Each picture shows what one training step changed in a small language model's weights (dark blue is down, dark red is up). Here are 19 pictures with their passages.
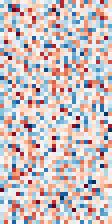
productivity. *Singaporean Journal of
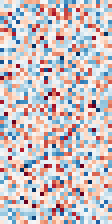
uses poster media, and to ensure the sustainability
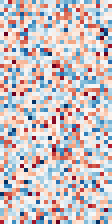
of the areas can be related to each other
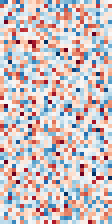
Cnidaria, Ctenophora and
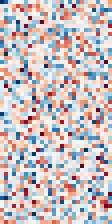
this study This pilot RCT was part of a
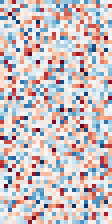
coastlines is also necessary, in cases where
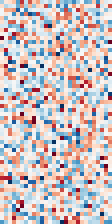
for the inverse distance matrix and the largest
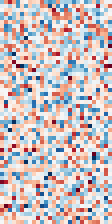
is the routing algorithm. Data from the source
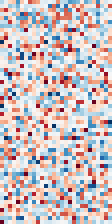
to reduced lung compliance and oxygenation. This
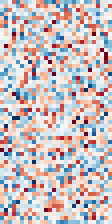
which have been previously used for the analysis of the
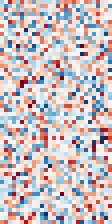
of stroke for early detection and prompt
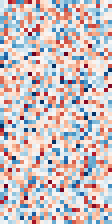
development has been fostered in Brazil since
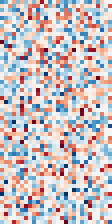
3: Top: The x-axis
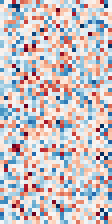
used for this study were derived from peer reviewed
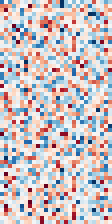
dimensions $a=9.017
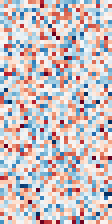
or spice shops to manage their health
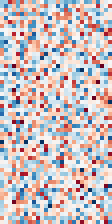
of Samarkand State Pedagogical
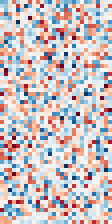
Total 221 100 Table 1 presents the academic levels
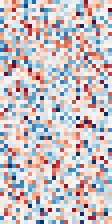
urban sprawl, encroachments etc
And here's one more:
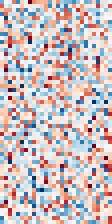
a key means to increase cost efficiency and sustainability in
